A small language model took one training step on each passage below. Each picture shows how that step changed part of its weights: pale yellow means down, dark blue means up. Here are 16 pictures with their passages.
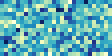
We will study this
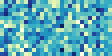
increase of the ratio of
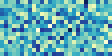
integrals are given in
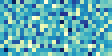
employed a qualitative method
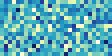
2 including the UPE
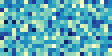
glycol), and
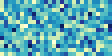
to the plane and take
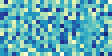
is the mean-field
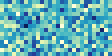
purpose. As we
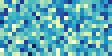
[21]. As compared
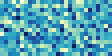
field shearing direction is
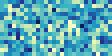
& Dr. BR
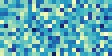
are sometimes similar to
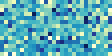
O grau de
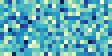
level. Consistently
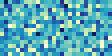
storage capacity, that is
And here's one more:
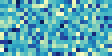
The time relative to the
